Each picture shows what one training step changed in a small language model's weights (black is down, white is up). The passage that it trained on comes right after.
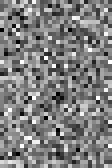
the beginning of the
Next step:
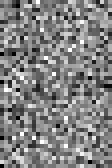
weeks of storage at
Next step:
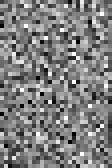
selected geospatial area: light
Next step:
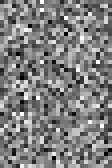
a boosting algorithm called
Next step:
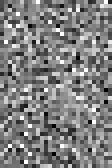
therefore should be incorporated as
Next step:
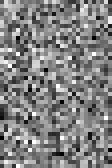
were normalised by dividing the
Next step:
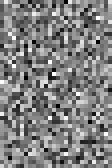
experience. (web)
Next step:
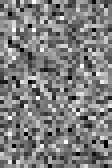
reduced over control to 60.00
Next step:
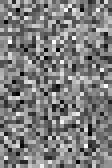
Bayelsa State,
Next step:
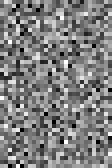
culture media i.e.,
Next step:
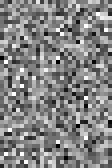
polymers to fabricate
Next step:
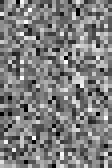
affect the CC process.
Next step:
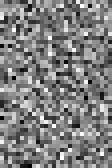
abilities while 3(25%)
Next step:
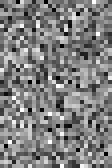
influence horn quality and may be
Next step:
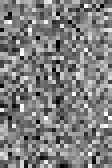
transfer and citizen engagement
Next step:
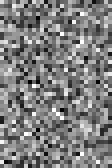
modern values**: the wish
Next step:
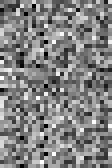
Puust et al.
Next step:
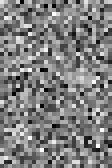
aspires for an ideal
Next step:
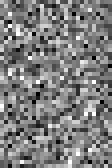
texture was determined using descriptions
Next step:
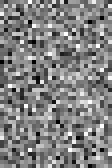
visibility settings. In
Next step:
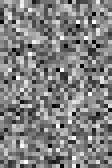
using different elastoplastic
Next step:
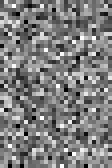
to comprehensively apply
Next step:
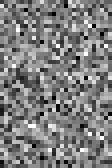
to live and progress in a
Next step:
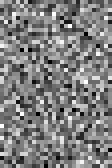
some tumor cells promote
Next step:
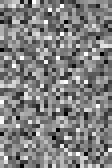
Versus Cervical
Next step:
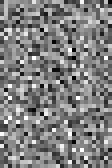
on the surface of the solid
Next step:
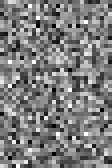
The second is the continued development
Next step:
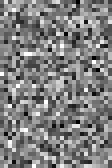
to group A and B ($P
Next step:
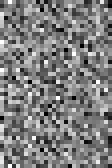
METHODS A total
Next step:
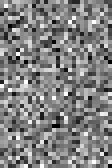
phase at the period of transformer
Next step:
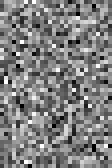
its capability to solve the
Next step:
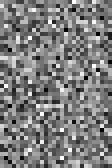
Twitter data analysis
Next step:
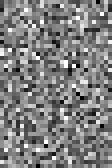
point. The angle of the
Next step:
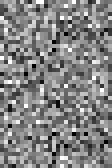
of LWA from the rest
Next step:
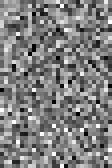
might seek to support and develop
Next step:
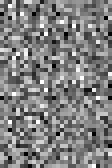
t_a . According to
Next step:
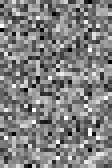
Investigation Into The
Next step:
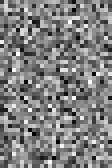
of smart cups the
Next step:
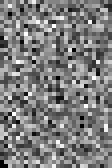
occur in specific periods of the
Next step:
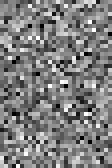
Radiation-ground tests
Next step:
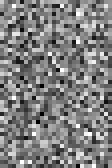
allowing a reduction in patient
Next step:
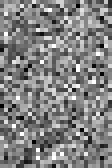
with stakeholders representing the National Institute
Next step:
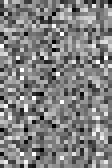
(DTA) for
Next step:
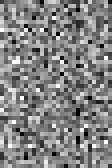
ANOVA was found to be
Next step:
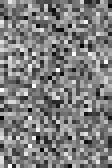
METHODS The following
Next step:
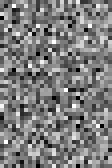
explain my ideas to other
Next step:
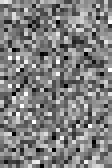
need for optimal professional and social
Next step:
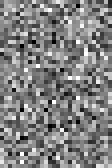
with contrasting interest. For this
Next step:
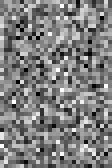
is required, the first goal is
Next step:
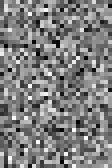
of documents The top 30
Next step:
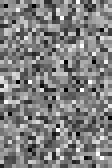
for communication is fully integrated into
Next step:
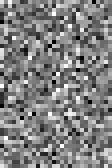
(Cairney &
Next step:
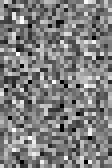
up-coning need to be
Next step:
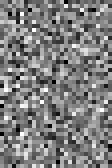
the lab. All participants during the
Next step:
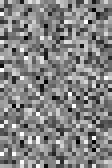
% Productivity, %
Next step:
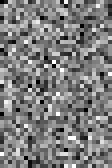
Osborn established basic
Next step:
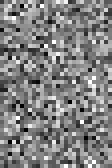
be **before that
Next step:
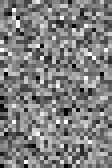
Stem cells hHSCs
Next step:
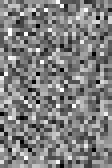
also any additional information, such as
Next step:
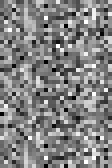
and it is therefore recommended for
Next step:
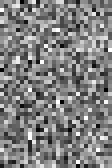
describing all software, hardware
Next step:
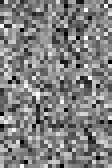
Surprisingly, they
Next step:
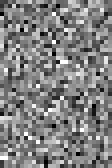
systems, paramedics are
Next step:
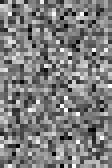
fostering people's natural
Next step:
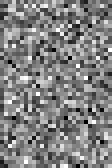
that satisfy $r^2
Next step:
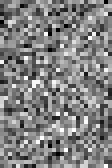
pulses using the
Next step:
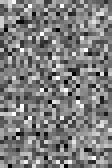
4. What is the implications
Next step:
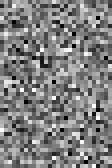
provided an Internet-based
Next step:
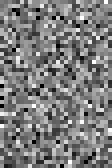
25% in 5th decade
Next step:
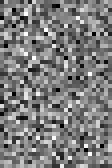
way of the information and data
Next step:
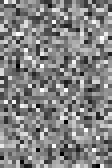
investigated [15]. In this
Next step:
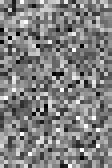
alba* biomass
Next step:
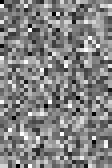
eruption is determined from
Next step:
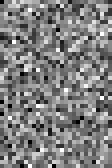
a system that could independently
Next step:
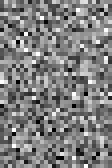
pressure is observed on the top left
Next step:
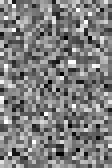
Around 7% of the
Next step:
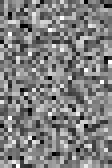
has /g/ in the
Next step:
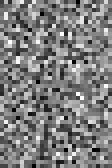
terms to help conceptualise how
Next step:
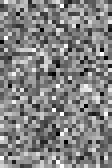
increased in PP regardless of
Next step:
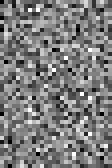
in the form of tablets or
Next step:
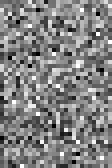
be installed outside; therefore
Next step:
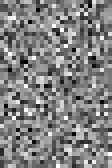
Carlucci S,
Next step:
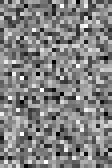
in the workflow, supporting
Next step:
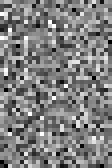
competing financial interests or
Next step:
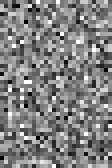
shown in Fig.2. The
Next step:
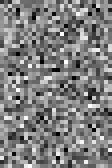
always appear at the beginning
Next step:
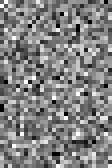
to improve analytical accuracy.
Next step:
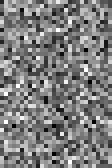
of a source in your own
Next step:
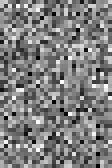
to examine learner-level
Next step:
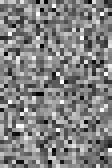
ETH Zürich and
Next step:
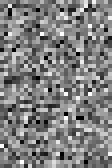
'func' using
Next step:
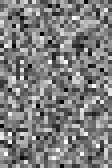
the government dentists. The
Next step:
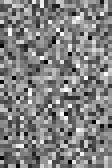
optimisation is needed**. This
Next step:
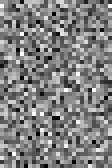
control algorithm. Site selection was
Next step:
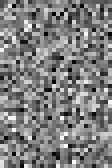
propagates while the other
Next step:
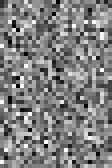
level. With a percentage of
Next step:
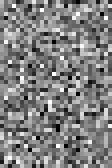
are almost similar. The
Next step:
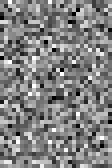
in women between the third and
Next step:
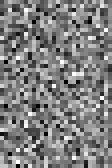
cyclic load is required for
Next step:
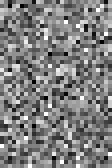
effects/impacts of
